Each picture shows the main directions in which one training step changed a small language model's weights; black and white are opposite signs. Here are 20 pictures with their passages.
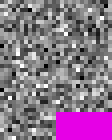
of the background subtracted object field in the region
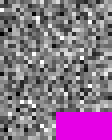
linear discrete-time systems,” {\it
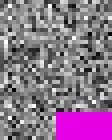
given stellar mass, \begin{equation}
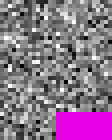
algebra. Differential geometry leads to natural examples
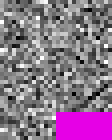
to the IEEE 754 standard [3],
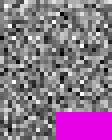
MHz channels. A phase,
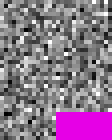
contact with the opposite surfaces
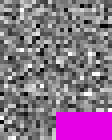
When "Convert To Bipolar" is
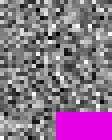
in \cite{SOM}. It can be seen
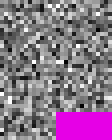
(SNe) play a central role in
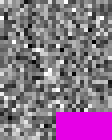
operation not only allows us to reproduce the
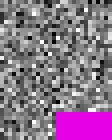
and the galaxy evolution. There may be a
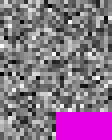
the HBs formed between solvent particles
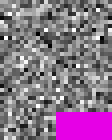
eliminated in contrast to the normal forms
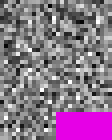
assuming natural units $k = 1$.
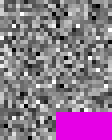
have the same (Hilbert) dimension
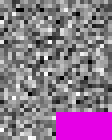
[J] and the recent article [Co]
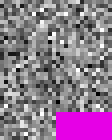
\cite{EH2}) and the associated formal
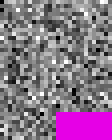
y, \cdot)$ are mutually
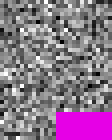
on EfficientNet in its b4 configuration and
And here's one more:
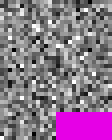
the second-order transition. In this case the three
